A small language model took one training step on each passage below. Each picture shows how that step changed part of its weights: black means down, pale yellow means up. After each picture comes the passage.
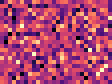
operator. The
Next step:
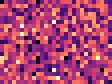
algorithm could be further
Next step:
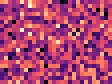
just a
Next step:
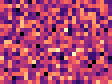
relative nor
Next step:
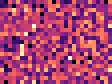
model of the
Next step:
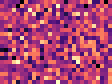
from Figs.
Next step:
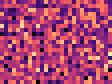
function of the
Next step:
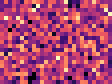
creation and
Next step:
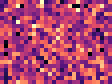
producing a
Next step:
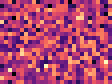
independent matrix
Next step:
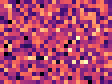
to compare the
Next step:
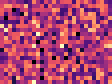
photons in the
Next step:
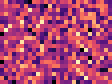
indication that
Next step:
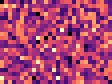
is decreased
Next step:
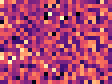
domain motion
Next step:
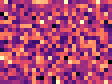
do exist
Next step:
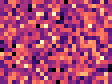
Institute of
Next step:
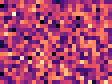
on a small
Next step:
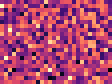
wave theory.
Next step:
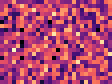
It is based on
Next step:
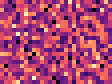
they want to
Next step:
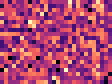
and introduce an
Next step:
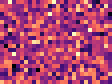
various weight
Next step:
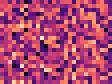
long time the
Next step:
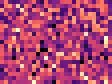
that as the
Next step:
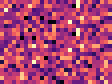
even closer
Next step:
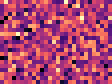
enables the
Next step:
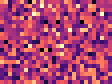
be ruled
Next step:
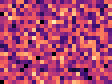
by the main
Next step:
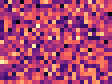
perturbation theory
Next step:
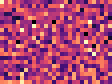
preserving local
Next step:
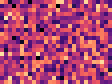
source label to
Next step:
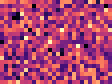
not a symmetry
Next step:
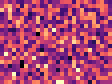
the largest
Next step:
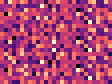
operational and
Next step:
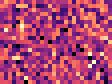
layer. The
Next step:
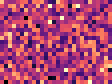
the interactions of
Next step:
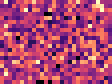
in proximity
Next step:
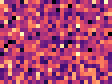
the theorem
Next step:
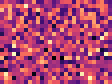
this happens
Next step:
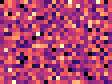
The merits
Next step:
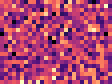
follows that
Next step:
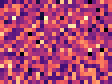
the GRB
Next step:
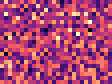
the method of data
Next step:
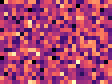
lies in the
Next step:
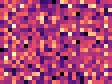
substrate to
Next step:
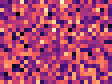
data to best
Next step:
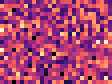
support in
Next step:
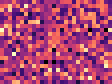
these new functions.
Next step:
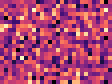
For simplicity
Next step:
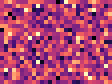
The data types
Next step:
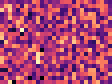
the accuracy
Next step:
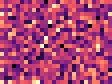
width between the
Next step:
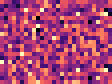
mainly expected to
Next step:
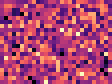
parameters appearing
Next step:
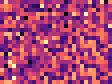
of years
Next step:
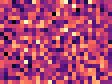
efficiency of
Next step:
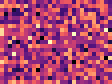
process conditions.
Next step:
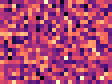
stage indicates
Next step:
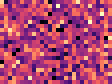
\cr N
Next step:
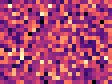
obtained from a
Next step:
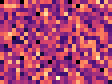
data is,
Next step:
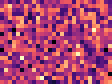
an estimate of
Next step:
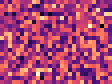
the drift
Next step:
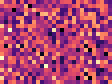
potential profiles
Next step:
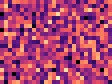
is $\mu
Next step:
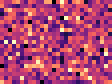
If the temperature
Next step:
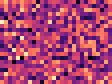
and $\nu$
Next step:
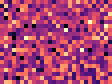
Figure 1:
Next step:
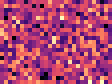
help in
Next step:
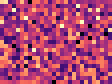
agreement between
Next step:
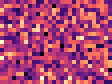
distributions in
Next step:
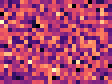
us suppose a
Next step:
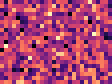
other hand.
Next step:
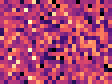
\nonumber \\
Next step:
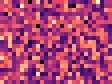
the device
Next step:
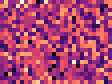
by studying the
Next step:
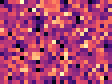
Co $K
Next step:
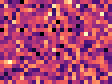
type is:
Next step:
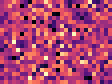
refer to as
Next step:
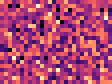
to KK
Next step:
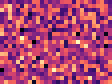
the direct and
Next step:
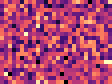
each particle's
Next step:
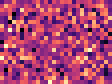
$L$ has
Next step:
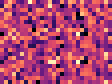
readout using
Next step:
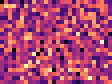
is the index
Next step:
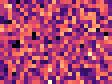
to the symmetry
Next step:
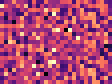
system which provide
